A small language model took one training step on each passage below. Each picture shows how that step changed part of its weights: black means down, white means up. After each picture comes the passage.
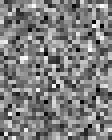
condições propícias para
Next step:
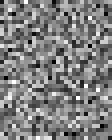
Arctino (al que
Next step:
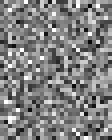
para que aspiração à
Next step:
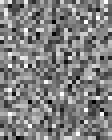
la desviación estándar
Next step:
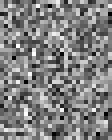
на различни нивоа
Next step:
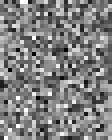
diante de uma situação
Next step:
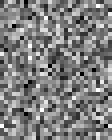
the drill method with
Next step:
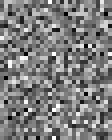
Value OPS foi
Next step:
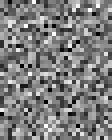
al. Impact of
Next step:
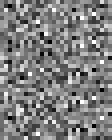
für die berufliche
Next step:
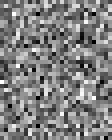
Key words:
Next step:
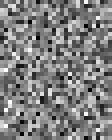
mediante a ação de
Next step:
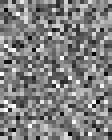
маҳсулот бозори
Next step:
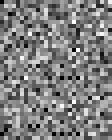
Para dosen mengajar
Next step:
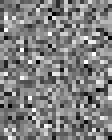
es jetzt?
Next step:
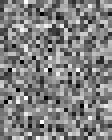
ámbito social con las
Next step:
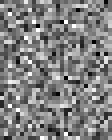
de Newton. El
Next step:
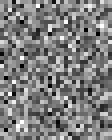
Eles desempenham um papel
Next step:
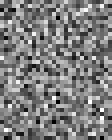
keluarnya cairan
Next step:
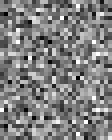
Море тайн
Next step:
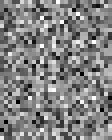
start with the deny
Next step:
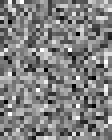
jiddiy ekanini ham
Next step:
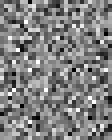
público. Embora o
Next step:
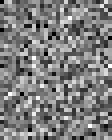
a fost respins
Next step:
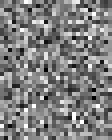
yo‘nalishini rivojlantirishning
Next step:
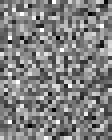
de la scission du
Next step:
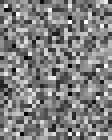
objectifs climatiques de
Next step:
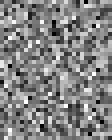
a partir da análise de
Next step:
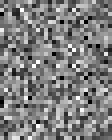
Relationships >
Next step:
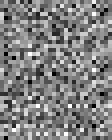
должностей стоит
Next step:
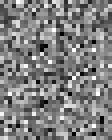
yang digunakan untuk
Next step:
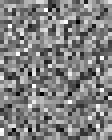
da língua, está
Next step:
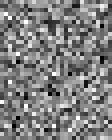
de pátinas,
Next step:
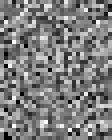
dados nacionais utilizando os
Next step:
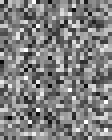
sonuçlar bir
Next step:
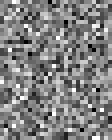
мер поддержки
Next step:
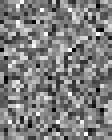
cu referință la
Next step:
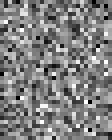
monitoring va baholash tizimini
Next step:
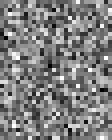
Reinert, E.
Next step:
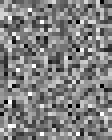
construir os resultados,
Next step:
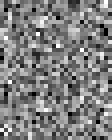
don vazni 5,1
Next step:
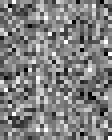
BPHTB memiliki
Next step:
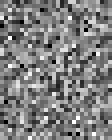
a los actuales partidos
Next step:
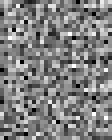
o'quvchilarning ekologik
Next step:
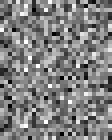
системи жінки.
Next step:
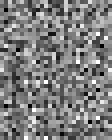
ارتباط بسیار
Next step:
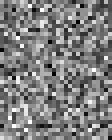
50. Metode ini
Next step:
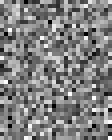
та сформовані
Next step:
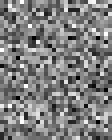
qilishning dolzarb
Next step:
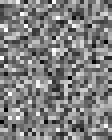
unui eșantion
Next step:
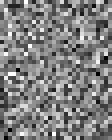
Población y
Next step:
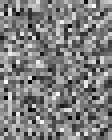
devote* в
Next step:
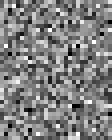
von Masche M2 zu
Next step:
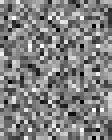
from theoretical developments
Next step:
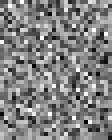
jarayoniga samarali integratsiya qilish
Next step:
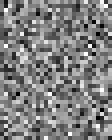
protección previstas por
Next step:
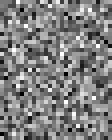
Hukum Tata
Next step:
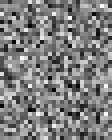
advierten que
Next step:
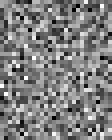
servicio a una persona
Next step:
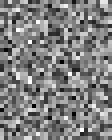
masofalarda muloqot
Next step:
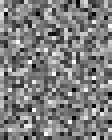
аналіз обумовлений
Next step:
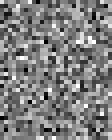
süreci ve Kabul
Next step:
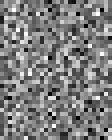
biological essence but as
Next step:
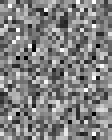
- это всегда
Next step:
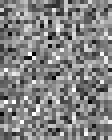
цей процес проводиться
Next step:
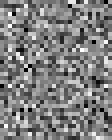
krediti hisobidan
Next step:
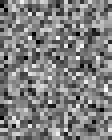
asoslash. Tadqiqot
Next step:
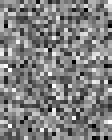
і Кодекс
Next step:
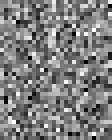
урожая //
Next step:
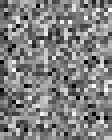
nazariy xususiyatlarga boy
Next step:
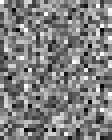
hacer una rotación de
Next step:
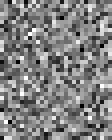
tíbia e da
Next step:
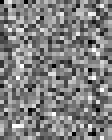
pengabdian masyarakat
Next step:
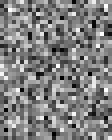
turlari va uning inson
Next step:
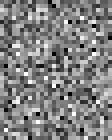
уголовных дел в
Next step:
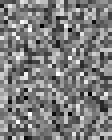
FINAIS A
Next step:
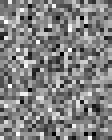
kelib chiqqan holda
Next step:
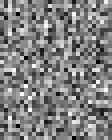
Ingliz tili darslarida
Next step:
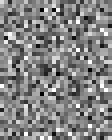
aos alunos e professores do grupo
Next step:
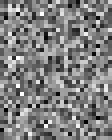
tozalash korxonalarida
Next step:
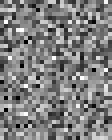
kognitiv faoliyatning
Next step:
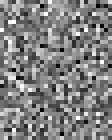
antar parameter No
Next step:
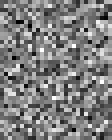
e, nesse sentido foi
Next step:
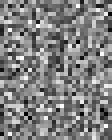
tub ildiziga
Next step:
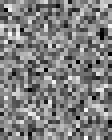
les mouvements à grande
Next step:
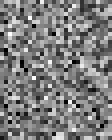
Rolando J.
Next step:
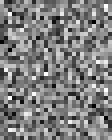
bajaruvchi ifoda
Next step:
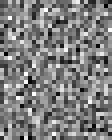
va mamlakatimizda
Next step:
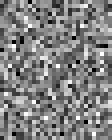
específicas de um parto
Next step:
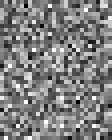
durante la pandemia**
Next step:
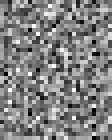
рождаемости и
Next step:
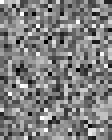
laatste datum
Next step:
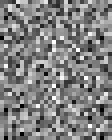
trabalho e maiores são as
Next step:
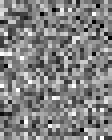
transnational crime and
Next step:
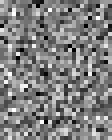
calle de Madre
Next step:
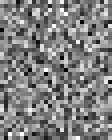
factor, TF),
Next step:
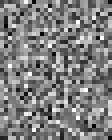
el Parque Central;
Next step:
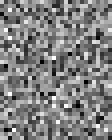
una evolución en la
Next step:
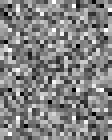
затінення та не
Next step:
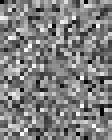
a maneira como o mundo é
